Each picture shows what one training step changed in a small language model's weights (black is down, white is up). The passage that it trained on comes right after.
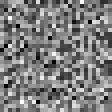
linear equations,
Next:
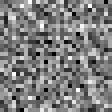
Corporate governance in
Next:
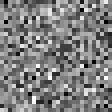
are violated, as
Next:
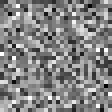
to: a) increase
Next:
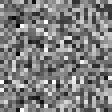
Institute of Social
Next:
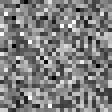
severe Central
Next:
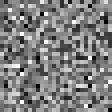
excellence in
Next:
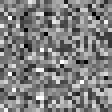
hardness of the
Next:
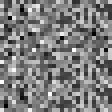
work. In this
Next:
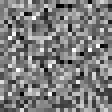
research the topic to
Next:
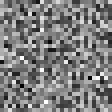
complications of
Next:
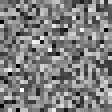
The ever increasing energy
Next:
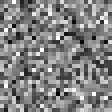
in January
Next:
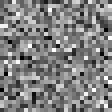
to be defined and to
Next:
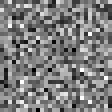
2017 for a review).
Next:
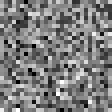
current study. The results
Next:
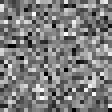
split at each
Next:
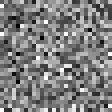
Institute of Medical
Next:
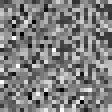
instruments based on
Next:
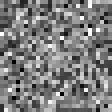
Medical Sciences
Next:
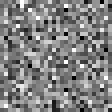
is aquatic
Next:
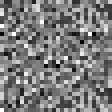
cases and controls,
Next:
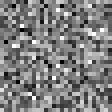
Our attack method uses
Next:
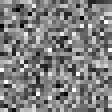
from Periyar
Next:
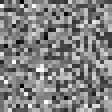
recommendation of the
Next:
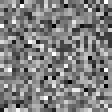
nested PCR was
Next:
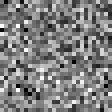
used to apply the
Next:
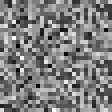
more complex structures. This
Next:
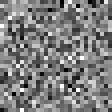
power controller.
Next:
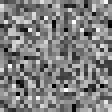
best exemplify
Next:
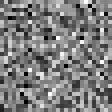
first bit contains
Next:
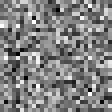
and G. D.
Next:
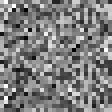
total tweets and
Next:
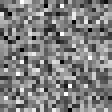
and forming a
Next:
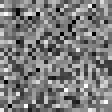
Likert scale responses
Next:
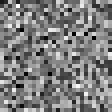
less) and at least
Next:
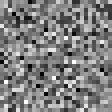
production, but also the
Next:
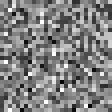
the process of its
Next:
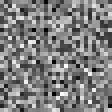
for all the systems
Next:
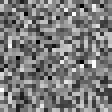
selfless and having maximum
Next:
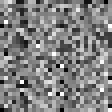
Army first
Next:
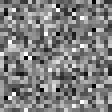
9 (level of
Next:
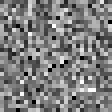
with concepts;
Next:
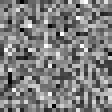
aim of this work was
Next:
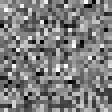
while still capturing
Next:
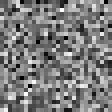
and eating behaviors
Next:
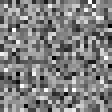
to product, which are
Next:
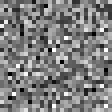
values are based on at
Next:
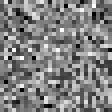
Map of West
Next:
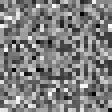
hands that open to
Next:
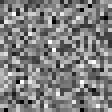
by David
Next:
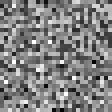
in the case of
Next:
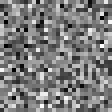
gather the required data
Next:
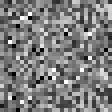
engine has been identified by
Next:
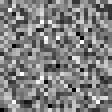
the life PDF
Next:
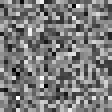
marital status and educational
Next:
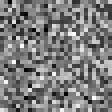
information for the implementation of
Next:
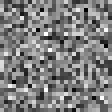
employment, share has
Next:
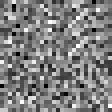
imperative for higher
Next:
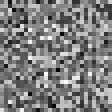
basis of statistical data provided
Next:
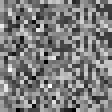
sustainable development goals in
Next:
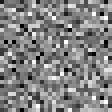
sleep log file
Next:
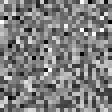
city and Internet
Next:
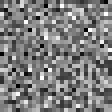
casting methods can
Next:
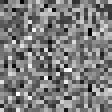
shows high mean value
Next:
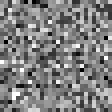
noise maybe
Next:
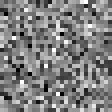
shooting method based
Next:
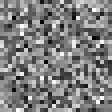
a polishing machine
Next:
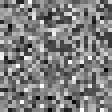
senior high schools as
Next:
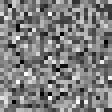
after treatment can also be
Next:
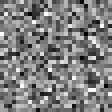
to enhance AI skills
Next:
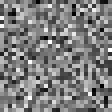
with chat-based
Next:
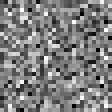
to alleviate
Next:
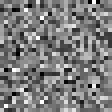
resource use, accessibility
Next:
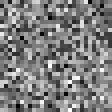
selection of individuals relevant to
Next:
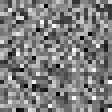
a novel,
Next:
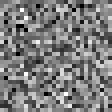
starts from an
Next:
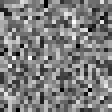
pursuing a
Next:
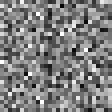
enhance the learning process.
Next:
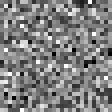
amongst which are that
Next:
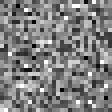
Fig. 3a
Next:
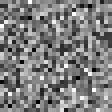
factors predicting the market
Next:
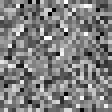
accepted in the
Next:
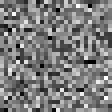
feature selection method is required
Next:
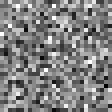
We have an agreement
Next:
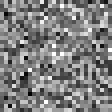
deserving members of
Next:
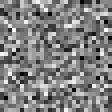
to more customer satisfaction
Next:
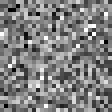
the video provided
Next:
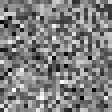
This approach increased the input
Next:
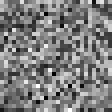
of climate change policies on
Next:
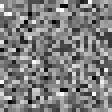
analyze samples.
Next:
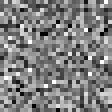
2; peer
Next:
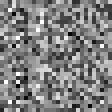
the other hand involves
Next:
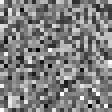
rewards and negative
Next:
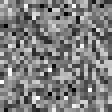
(more space left free
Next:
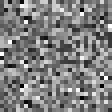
relatively high infestation
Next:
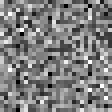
WASH ensures
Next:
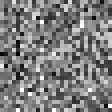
green marketing as a
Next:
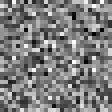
AIS data from
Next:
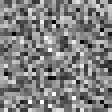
a more complicated
